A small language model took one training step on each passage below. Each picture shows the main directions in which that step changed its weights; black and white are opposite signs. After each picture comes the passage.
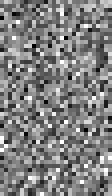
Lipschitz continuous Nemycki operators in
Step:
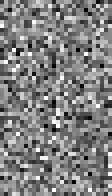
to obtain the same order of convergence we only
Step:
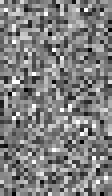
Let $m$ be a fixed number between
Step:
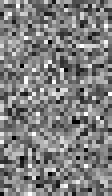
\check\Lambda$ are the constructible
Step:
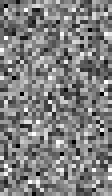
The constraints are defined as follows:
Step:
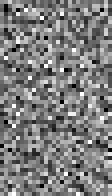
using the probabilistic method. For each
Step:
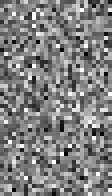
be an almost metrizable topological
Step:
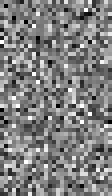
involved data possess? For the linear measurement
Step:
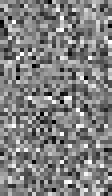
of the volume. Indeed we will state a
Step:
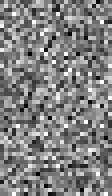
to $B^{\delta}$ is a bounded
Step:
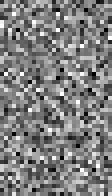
to select the resolution of observed data.
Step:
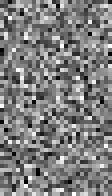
of $\epsilon$, it will follow that
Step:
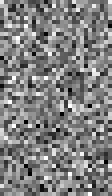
(location, heating system,
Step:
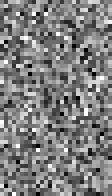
F^j \tilde{P}
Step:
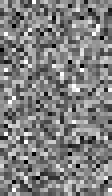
factor of $\sin \left\vert
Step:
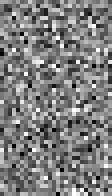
of~$\widetilde{\Galg}$ from those
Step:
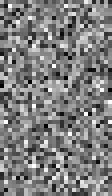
Hofmann, Linhan Li,
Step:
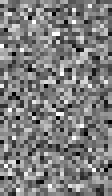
perturbed system. Consequently, the distance
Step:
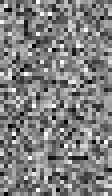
feasible space, 3 and 4 are the
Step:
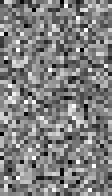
#1 {\ifundef
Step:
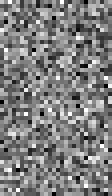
\ref{Q-ann}), every maximal
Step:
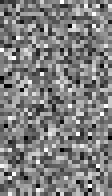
we define the notion of controllability in
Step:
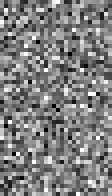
recall the Pl\"ucker formula,
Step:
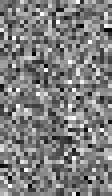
conjectured uniformity of the bound for this
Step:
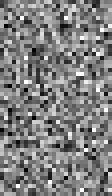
$n$ and $d$. We also
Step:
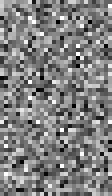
trivalent vertex. The two vertical
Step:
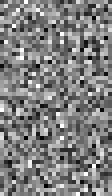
a dicycle $B$ in
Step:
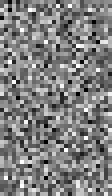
\end{equation} where $\mathbb
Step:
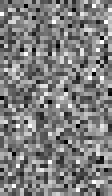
look at the case $e=0$).
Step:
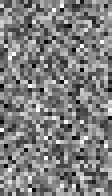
growing rapidly, and most
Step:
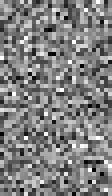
like to characterize $E_W$
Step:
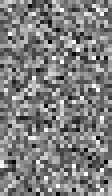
so the exponent of $x$ in
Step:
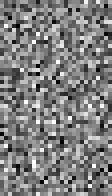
is an arbitrarily fixed vector field along
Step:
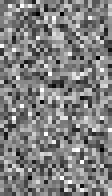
with $\ga$ and so eventually,
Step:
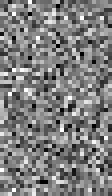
negation. Furthermore, $m$ can
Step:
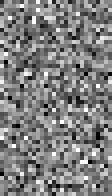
an analog of the matrix $D$
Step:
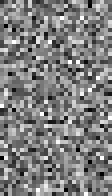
carried out elsewhere (see
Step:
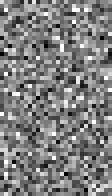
17, it is obvious that condition of
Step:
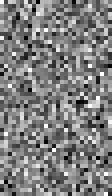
whenever $0 < \alpha < 1.$
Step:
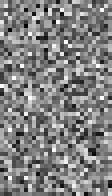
invariants}, are defined for 3-manifolds
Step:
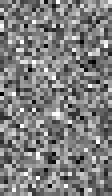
initialize the genealogy process with a
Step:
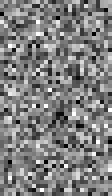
the arrows $\ne(x) \to
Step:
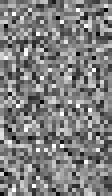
be the blowup in a point with exceptional
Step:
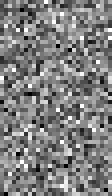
mesure de Haar de
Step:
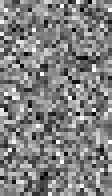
For the noise part, we use
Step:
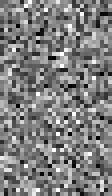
: \mathcal{D} \times
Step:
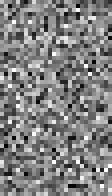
I}$. Then, the nets
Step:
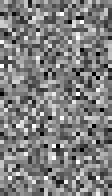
therein for detail information about warped product
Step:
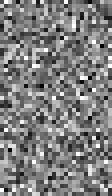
(see [5]). In former papers
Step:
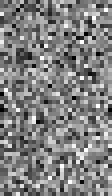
a countable covering of $H_d$
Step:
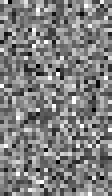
configuration will almost surely contain an infinite open
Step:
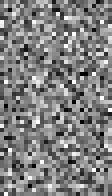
to $V_0$, and the
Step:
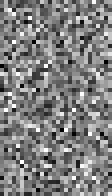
is finished. Proving the remaining
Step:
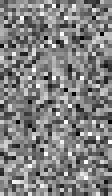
$e^{tA}$ is the generator
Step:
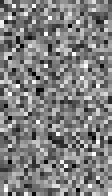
the mid-point $(x +
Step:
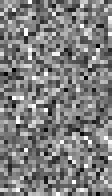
probability measure $\mathbb{Q}$ can be
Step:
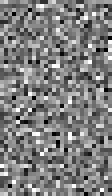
be applied to solving more general convex
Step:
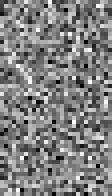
a manifold this action must be in addition
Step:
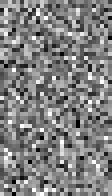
itself, all lie in the open unit disc
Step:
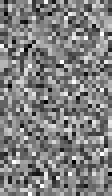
general $G$ function namely at its
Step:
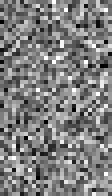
that $A\to B$ is
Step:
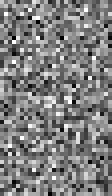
search yields the one above. At the prime
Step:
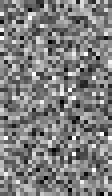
}}if the distribution of the number of
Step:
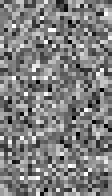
\rho &= \mathrm{id} &
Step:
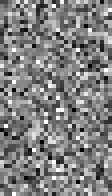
\section{B-splines and
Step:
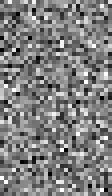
that \begin{align} &
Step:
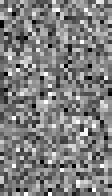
to find a multiplicative constant $c$
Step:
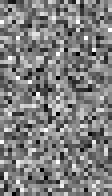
In the following we show that the
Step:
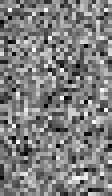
for each $k$ are shown,
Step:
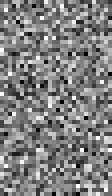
$\omega$-LUR renorming of
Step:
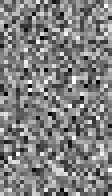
is point symmetric at $x_s$,
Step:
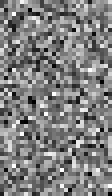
(if any) can be deduced from
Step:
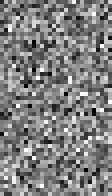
(here we use $1/2$
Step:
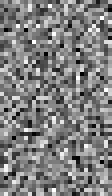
is reflexive. 2. For all
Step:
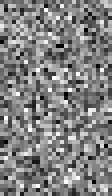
0}$, denotes the electricity price function
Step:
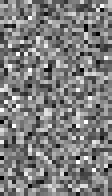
vanishing can occur only if the equality
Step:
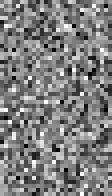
and to estimate their difference. The proof is
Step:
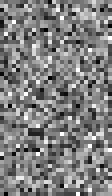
of constant scalar curvature gives a preserved section of
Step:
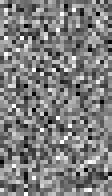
\\Let $k\in\lbrace
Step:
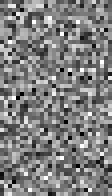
the same reason, the closed subgroup \[
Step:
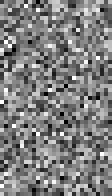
with } f(\sigma \cdot x)
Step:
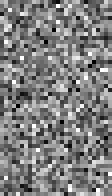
\co \mc{B} \rightarrow
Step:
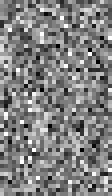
5.5.2 and subsequent
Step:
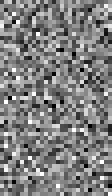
is however limited to problems that can be
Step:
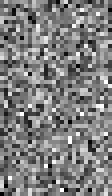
equivalent to the isomorphism problem for Cayley
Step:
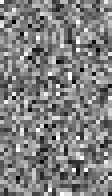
with Lipschitz constant $b$, $|{\vec
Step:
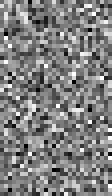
The variable $x$ now simply goes for
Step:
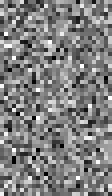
the centered slope-functions with
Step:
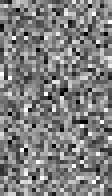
,x^m$ are chosen independently and
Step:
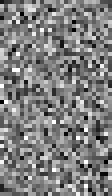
such that for every digraph $D$
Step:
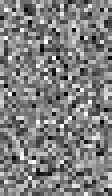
Let $\mO'$ be an
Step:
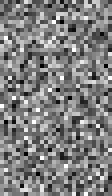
each $l\in\Z$. There
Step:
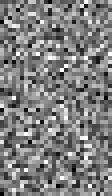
used in \cite{T2}. Hence
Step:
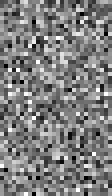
stress for SH-VEM remains relatively
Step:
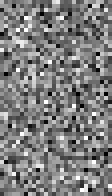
in $P$ then: \noindent
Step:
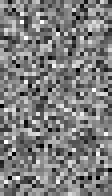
We return to Example 2.1 and consider
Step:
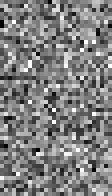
of the two prime ideals of $F$
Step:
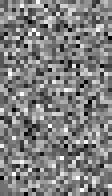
$\alpha$ lies on the hypersphere
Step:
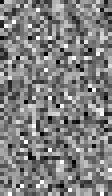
with $\varphi \leq -2$, then
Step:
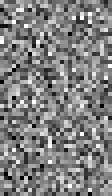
there is no ambiguity concerning
